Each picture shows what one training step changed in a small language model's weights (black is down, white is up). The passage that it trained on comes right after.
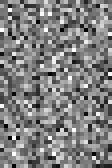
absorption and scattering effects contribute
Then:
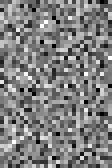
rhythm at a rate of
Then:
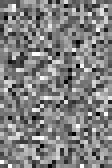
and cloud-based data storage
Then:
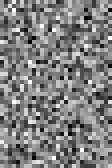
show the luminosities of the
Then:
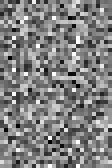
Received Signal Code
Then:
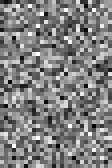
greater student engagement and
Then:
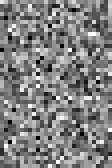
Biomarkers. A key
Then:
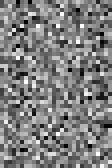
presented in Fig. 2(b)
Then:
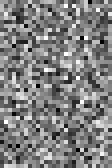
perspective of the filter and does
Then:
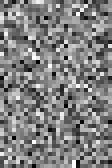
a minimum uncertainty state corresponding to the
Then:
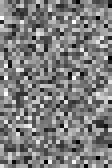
of developing lifelong
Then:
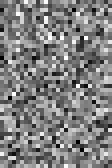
are linked to change locations.
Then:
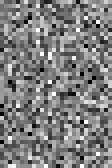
are chondrites and can
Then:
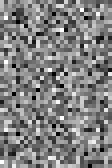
at the opposite of
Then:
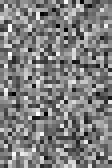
for this is the requirement under which
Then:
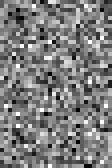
complex. Niche overlap
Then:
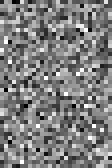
IS success. This approach will be
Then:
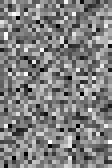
is reaching its peak. The
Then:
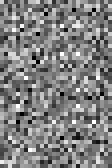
Xinyang Normal University,
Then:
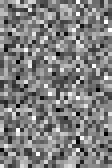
very low (SMEDAN,
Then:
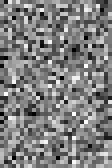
environment, as human values are linked
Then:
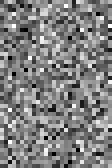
proposed carrier-based schemes
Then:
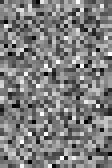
define a common loss function for online and
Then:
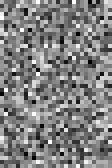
plot captures the variability in the
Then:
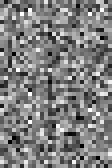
Notes: Twelvers
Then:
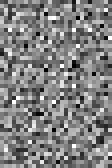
of Philosophy
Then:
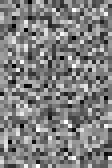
D1 summarizes how the
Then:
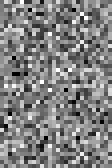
global Blockchain
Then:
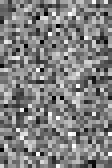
an altitude of 200
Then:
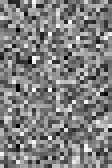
For one particle the equilibrium beam dimensions
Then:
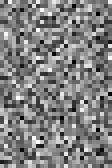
obtained from the distillation
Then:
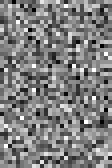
and term connectivities in it.
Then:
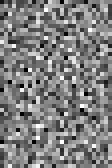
are harmful to a large number of
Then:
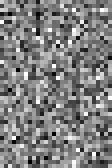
did not make any assumption on the
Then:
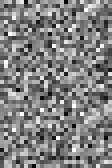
is then extracted by a procedure
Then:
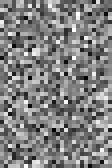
previous work we will only consider
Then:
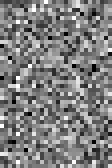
balanced jack outputs, one
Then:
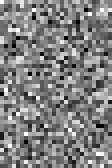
the above challenges, in this paper,
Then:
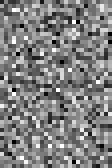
subregion contributes \bea
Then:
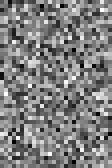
of the evolution of a conversation
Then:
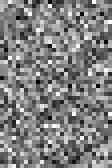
into an agreement both verbally and
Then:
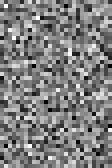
developed within the context of professionals
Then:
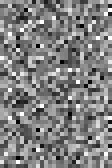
%array. \subsection{The
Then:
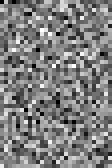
that allowed observation of abundant
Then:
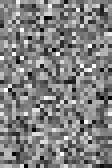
and influence on the final results of the
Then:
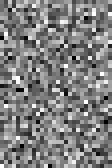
the type of topologies formed by
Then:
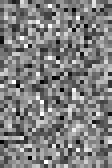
sensitively on technical details of
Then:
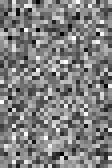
detected malware was more than
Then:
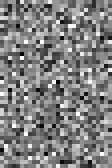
Chain; Analytical
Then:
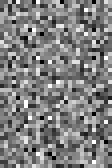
would like to thank the
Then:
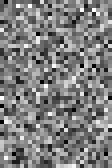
their research if not through one of the
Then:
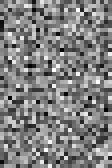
offers multiple benefits. It increases the
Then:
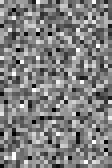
us to show the robustness with
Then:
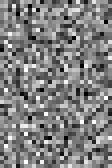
by the use of underdamped
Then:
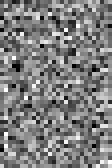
a modified and justified
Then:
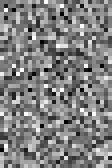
the IES-6 scale in our
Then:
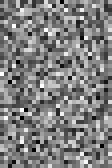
occurring more than 30% of the
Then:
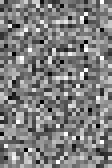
tubes have been assumed not to
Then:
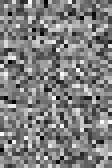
BMI in Mumbai
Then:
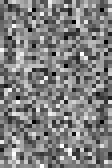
This regulatory document establishes
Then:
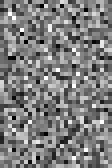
source of ejections/flaring
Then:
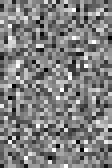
than unity hints towards an
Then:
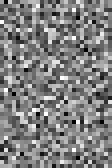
and about 73 miles
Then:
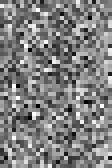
transport and are expressed in the particle reference
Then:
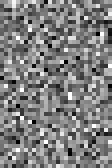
Stella Verkijk
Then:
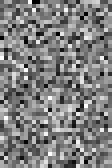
presents the high-level
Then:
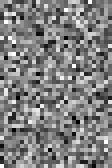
to develop a monitoring strategy into a
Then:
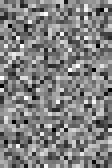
attenuation that can be attributed
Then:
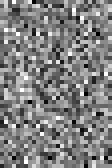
plus two students towards public examination
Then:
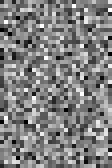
the removal of pollutants
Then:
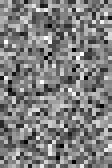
booth that highlights material
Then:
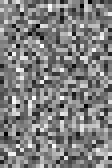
technology - Electrical installations
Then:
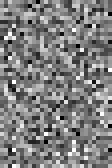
conclusions. To physically understand
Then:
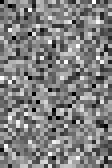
different from northern parts
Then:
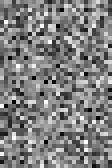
unit conversion from U/ml
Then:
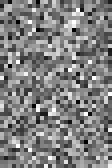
transportation industry. These days,
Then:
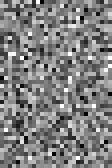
impedance of hydrophilic
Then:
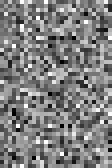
kyr of such an evolution,
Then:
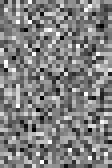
enabling conditions in the
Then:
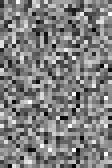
approximately 2m flight distance
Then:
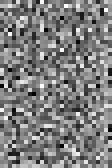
and most commonly way to
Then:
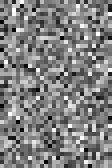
the body; therefore, it is
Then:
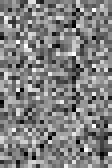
play an important role in the specification
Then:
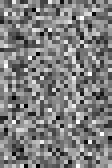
of the Survey of the
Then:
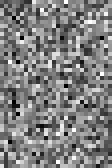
one-loop weak corrections,
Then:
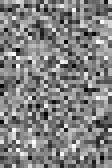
ice 26 cores in both
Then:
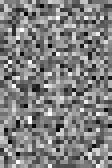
second case, the voltages also control
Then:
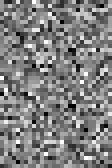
the vertical plane ($z$ =
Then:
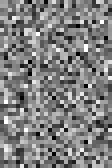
representing the fabrication of
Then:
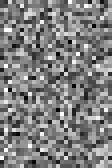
'a' is the integer
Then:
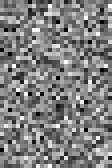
Aziz, M.A.
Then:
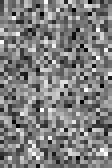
2013). An open-source
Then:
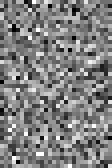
robots are equipped with
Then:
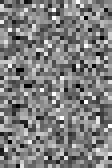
Uganda, the government
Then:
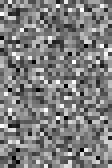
added to a sterile,
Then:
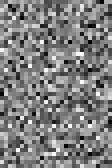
LL, FL and FF
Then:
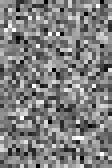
sinusoidal Fourier
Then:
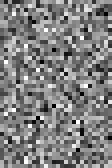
by requiring active reflection on
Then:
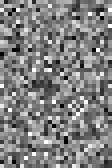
are equal for $i \ge
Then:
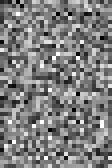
Brain and Spinal Cord
